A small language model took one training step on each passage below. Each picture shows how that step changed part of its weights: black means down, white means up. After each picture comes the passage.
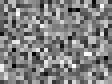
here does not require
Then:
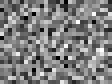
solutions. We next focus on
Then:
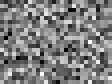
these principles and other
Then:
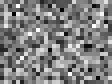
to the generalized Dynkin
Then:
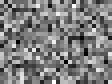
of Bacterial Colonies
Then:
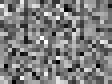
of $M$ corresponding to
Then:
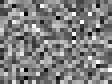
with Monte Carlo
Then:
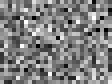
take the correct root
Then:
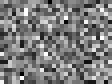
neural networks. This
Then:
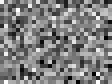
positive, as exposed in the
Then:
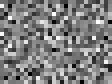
For objects like the
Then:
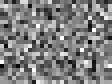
a necessary condition for
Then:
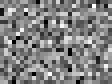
to work together with
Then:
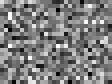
$\Pi$, then so is
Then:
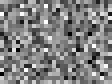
it can make several
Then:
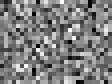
the partially dissolved
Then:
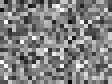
throughout the growth
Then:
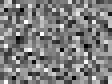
with the homomorphisms
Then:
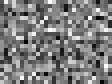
that \begin{eqnarray*}
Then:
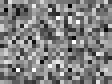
attention is paid to
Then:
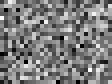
respective Hilbert spaces
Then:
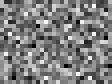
just anger” across
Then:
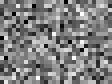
thermal behavior,
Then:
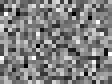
in the visible for
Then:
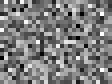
$h(t)$ has a
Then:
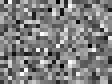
{\it E-mail:
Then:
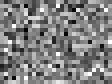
mix-norm and variance
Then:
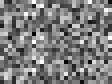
steady state heating
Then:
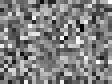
there are elements $f \in
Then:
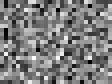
withdraw anytime if they
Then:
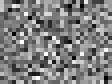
and logic operations, which
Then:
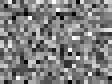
may that \bi\item a
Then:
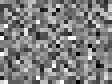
augmented by the probability
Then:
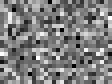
with the Resolution "On
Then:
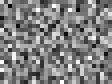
year. For the state
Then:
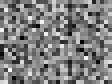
global and national level.
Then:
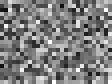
connect the inflationary model with
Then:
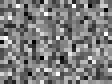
$\Gamma_n$ be a sequence
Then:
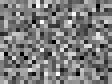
CHs. Comparing with
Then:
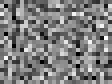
proposed by Leung and
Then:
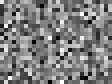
cancer. Natural selection
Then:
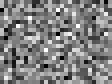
*reflected* and
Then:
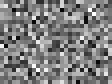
is equivalent to the
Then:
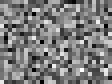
based on an introspective
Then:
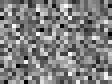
YCrCb color
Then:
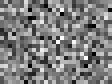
(the tagged
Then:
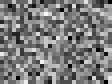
which is the side length of the
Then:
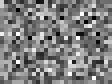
spectral decomposition of
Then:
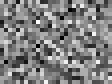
of the principles and
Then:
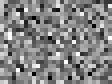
reported incidents
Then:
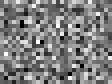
\big\Vert \nabla
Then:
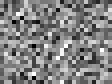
compared with first generation
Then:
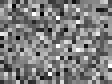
body panels,
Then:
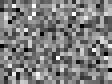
the field, 6 scoliid
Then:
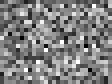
Give an example of potential
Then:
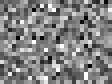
everyday life
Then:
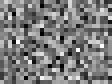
Let $\chi$ be a
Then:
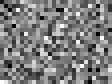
Note also that the action of
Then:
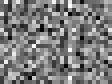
relationship \begin{equation}
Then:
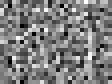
\\ Observing that for any
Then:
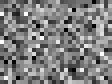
collaborative community and
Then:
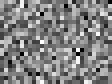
the LHS of the equation
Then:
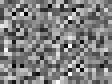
and tolerance to
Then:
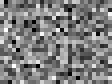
work. The purpose of
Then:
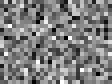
easily excluded as an
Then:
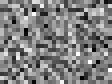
satisfy Proposition 2 in Section 4
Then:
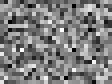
*Current protocols
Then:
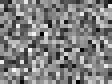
mainly consists of 2 components
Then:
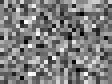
\ d\tau$$ and
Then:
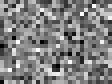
group of $K_i$. The
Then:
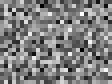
lead to the formation of a
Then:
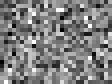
accomplished by first
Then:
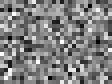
denote state-space or control
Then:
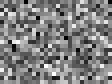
The circles are for the
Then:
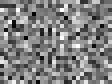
fulfillment of this
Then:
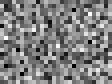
electrolytes (eq.
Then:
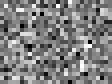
\vskip 0.2cm For
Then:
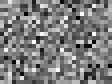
features; Intel
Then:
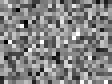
increase of the nonpolar
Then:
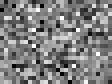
are neglected; that is
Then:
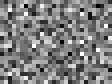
one-sided ideals are
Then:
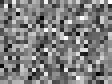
+ \left(\frac{\mat
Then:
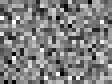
is that whatever one does for
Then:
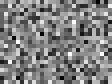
function polarizing the
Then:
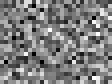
the reduced masses and
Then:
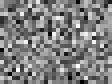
impose the physical conditions
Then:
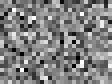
activity chains, it also
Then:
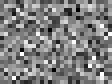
sensor traces,
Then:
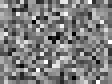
is been given in detail
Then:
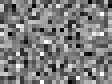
$C$ which comes in by
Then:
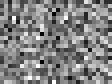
let the transition probabilities
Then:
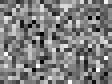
two cases: Case I.
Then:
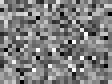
can be explained by the
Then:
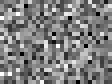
$\ow*G'$ contain
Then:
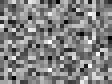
between all nodes in
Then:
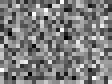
Here we show that the
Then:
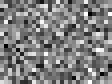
look like. As
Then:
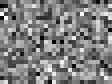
field on the brane
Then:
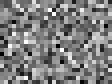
Pituitary Hormone
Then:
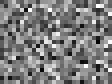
the same unitary matrix
